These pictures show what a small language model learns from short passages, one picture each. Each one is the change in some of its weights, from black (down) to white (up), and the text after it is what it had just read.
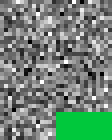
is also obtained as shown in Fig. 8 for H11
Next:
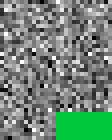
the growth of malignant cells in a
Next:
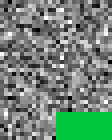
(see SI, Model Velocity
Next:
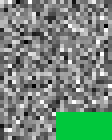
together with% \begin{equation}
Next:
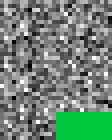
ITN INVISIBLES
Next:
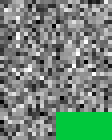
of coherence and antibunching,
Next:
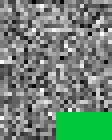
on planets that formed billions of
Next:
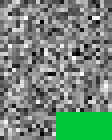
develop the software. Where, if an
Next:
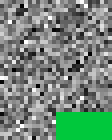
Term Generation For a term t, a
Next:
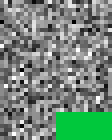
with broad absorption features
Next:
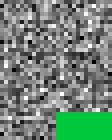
various means (from visual to remote
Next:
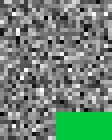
have been performed on a variety of
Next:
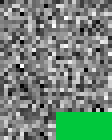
Compared with the research partners, their
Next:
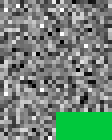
other investment. *Is there tourism
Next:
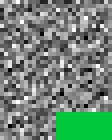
such a simplified model, it is crucial
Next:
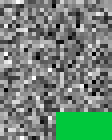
(\lambda,V), \ee where the components
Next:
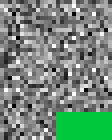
plans were considered for identifying needs and
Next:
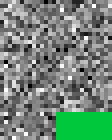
wide-band Perceptual
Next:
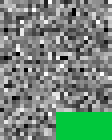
Effect; Rotation; Flow
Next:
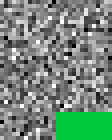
a non-linear problem employing differential
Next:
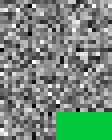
orbit spider MSP systems. We
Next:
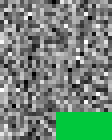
your answer. 4 5 #
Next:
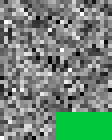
AS and CP built the
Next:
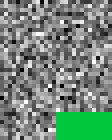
rotate an input LP light to
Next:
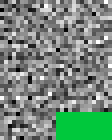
hidden layers, as shown in
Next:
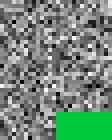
of the planet's orbital period
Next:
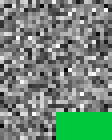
of \textit{Marketing} — and
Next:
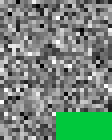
strengthening partnerships with
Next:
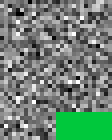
it by the summarized abundances (Table
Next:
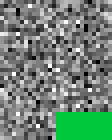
one to two seconds allows the monitor to
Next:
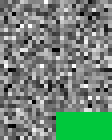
(Bi-PA). The remaining
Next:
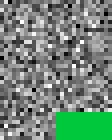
a cross-flow turbine in
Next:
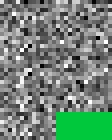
elasticity texts, our sign
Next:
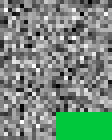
Jacobian matrix is calculated as in
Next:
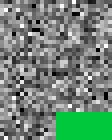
P. Lever, "Inorganic
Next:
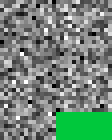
Thus, with the largest probe we used
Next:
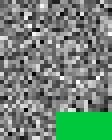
instructions varies significantly across
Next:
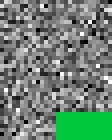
Psychology) and approved by the
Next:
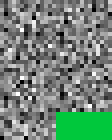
Section~\ref{subsec:learning step}),
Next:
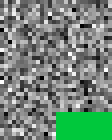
use-cases, specifically one within the
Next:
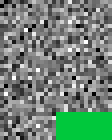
magnetic field the magnetization first increases
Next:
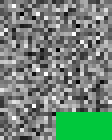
constructed has the properties, for some
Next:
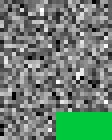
or artificial attenuation, and the
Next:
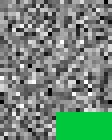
energy efficiency of thermally-driven
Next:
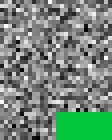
direct analysis for the informational properties of stationary
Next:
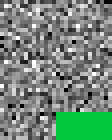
measured black carbon During aging of
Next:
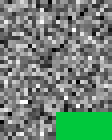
of $\sigma$VSI addresses this
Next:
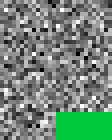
the standard path-integral method. The
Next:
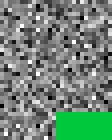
\end{table} This correspondence works
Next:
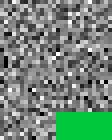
the reader to \cite{inprep}.
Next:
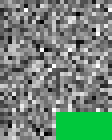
charged with the responsibility of
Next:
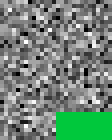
be the density matrix of a pure state of the form
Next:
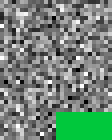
Kashmir with an Assembly
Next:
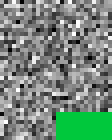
Group (MIRE Group),
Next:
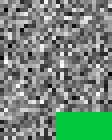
development of integrated cloud learning that is
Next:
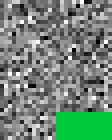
other hand the Regional Government also
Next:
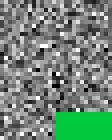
the 20th century become home to over
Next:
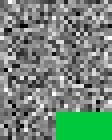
plotted as a function of $q$ for three
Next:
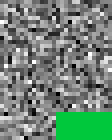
of the Holy Spirit in the
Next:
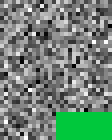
Fig. 1: Combination research type The combination
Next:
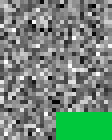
the crystal structure of the final
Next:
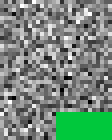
(long-dashed line). Also shown
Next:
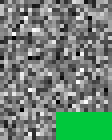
at all examined values of $\Omega_R$
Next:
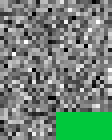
of pediatric dentists to
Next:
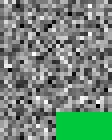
(where the rotation parameter could be limited to
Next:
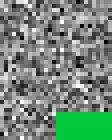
Algorithm \ref{algo:01}
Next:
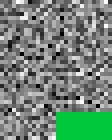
at the end, compared to when it appears at
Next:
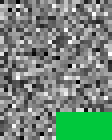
who performed the regional blocks.
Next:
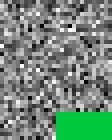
absorption time are derived directly from
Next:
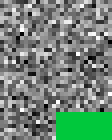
comparisons between Hitomi and
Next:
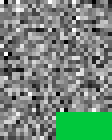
(17) over the entire solid
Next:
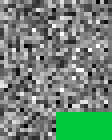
the ethical principles of the
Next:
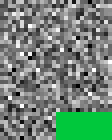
first $M$ states are kinematically
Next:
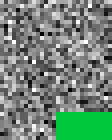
zero. \subsection{Some empirical
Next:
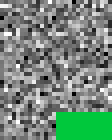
freedom with the help of
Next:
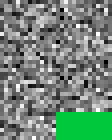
an intensive review of related
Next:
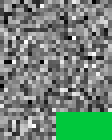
to use a \textit{language model}
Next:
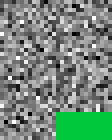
input x and the output $\phi =
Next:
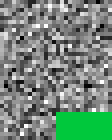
plane defined by a normal vector n
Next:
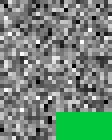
facilitates the emergence of microbial
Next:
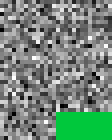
region causes the FACs to
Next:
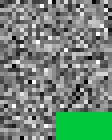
on environment and can also help in increasing
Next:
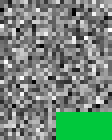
the different cases, showing trends and values
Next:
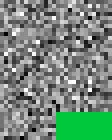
estimator also increase. \subsubsection{Longer
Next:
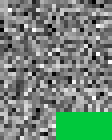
decisively)” (5). The least
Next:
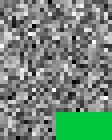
density matrix elements will be meant in the standard
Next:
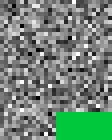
This resulted in an environment-friendly project
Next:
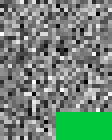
displayed since after having
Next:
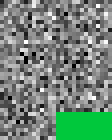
added in quadrature with the statistical
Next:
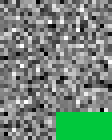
upon which the illustrations were based are
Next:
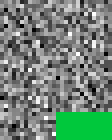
\begin{figure*}[htp] %
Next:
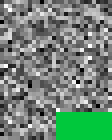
Apart from this, the scenario of
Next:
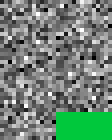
also contributed to the data analysis and paper
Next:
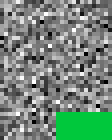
with the experiences in other areas of the
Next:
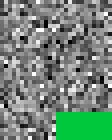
AUTHORS Amal
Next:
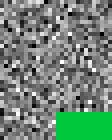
analyses** 44 To compare the rates
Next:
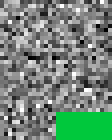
well at pressures below 3 atm
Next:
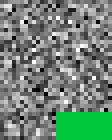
low, the description in terms of the
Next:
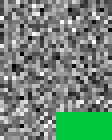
examples means that all the data in the
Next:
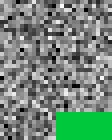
Battery Charger for Electric
